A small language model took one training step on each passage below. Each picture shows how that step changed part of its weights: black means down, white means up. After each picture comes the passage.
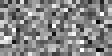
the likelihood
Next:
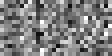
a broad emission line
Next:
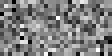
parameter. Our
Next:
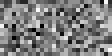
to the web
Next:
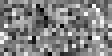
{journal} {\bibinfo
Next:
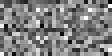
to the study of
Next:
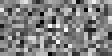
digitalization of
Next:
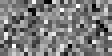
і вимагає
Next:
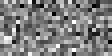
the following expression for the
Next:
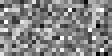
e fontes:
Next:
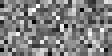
the center of the
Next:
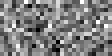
model and the LM
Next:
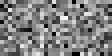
current international regulation
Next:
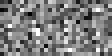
Federal de
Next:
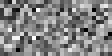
besides the
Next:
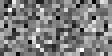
presented for CIS group
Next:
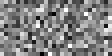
further analyze the results
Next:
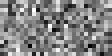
través del
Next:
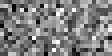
werden kann: -
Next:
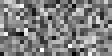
probabilities across
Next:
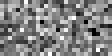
la sección de
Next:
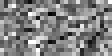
physical knowledge to
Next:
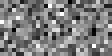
жиры и
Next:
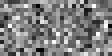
CVD graphene
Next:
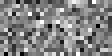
motion of other
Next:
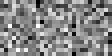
transformadores e
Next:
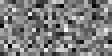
amostras com
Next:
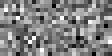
angle localized solely
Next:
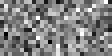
that effectively
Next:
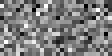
key performance difference:
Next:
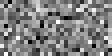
of the object is
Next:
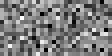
within 6 years
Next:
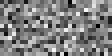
to allow for the
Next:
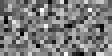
signals that fell
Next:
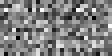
author's guide is
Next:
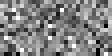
a strong validation of
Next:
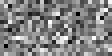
the American
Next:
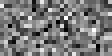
on independent data from the
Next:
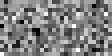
Historia de
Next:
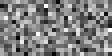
dernier est
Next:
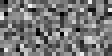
transferência informal
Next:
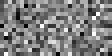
of audio with
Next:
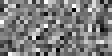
etish; -
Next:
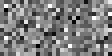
como mecanismo
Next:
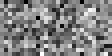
lacking, such
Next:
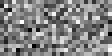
in Eqns.
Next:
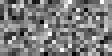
consistencia interna y
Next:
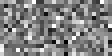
the gauge boson in
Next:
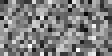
interest, in particular in
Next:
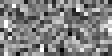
However we will not go
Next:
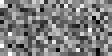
Além disso,
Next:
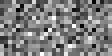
stored in
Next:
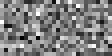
fixed charges has
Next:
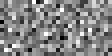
las conductas
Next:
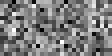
FM 2 on the
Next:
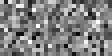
power consumption of
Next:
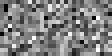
This Mellin
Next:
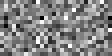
selected air
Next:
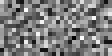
following from the Lund
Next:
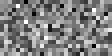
here instead
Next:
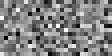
halo) could
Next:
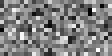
the interests of
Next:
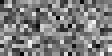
applied, with the
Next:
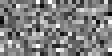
was taken into
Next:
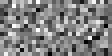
jismoniy va
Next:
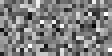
has reliable
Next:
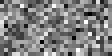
of generative AI
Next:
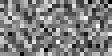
es su estructura
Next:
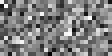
In Fig.~1 we
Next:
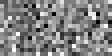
widths of
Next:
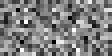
asosida amalga
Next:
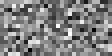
for Nuclear
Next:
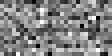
ground state for the phase
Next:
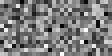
of saved
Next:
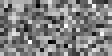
according to simulation
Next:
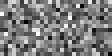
clínicos e
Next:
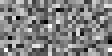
minimizar la
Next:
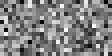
Esse jardim
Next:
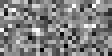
conservação e de
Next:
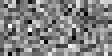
implies two control
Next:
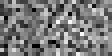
personnalisant sa
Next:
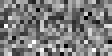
but the excess of
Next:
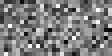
citizens in
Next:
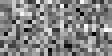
the orders back
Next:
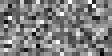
qadam ham
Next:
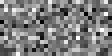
defines the binary
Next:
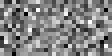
test this idea the
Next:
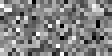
of the art at
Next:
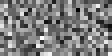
Aufgrund des
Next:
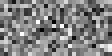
for the nonlinear
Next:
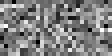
evaporation order
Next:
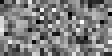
twist, spin
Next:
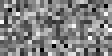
extraction**: The
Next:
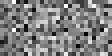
between 0.05 and
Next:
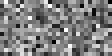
se houver
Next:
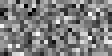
behaviour of a
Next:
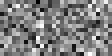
results, a method of
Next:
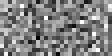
in the pop-up
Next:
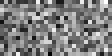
mantenere una
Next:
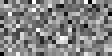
the same results as
